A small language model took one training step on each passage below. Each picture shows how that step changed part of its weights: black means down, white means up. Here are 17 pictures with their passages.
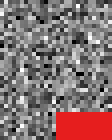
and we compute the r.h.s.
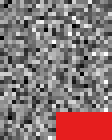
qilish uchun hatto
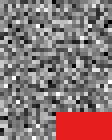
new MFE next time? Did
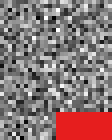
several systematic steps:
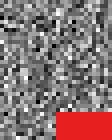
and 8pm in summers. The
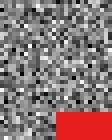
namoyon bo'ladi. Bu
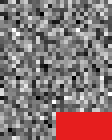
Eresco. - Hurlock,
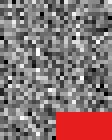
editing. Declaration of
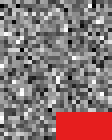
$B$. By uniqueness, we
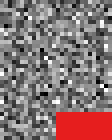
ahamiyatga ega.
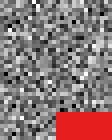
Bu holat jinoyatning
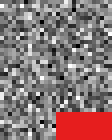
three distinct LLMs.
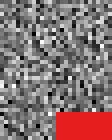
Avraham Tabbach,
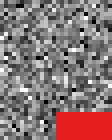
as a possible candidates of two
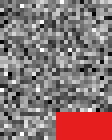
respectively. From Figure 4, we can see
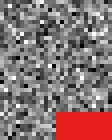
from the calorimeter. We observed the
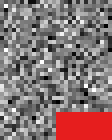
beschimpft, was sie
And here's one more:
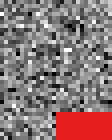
Consider an ISP and an
